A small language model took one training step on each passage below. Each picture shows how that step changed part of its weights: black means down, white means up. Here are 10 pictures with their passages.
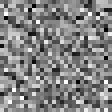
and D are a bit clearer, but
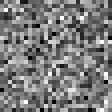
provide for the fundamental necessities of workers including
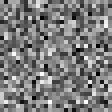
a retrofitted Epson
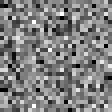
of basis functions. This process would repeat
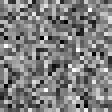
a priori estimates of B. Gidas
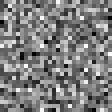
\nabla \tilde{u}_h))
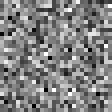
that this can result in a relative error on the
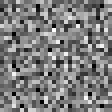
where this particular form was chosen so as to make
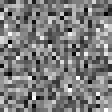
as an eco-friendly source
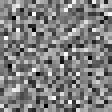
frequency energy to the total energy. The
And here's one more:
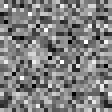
be a weakly convergent sequence. If
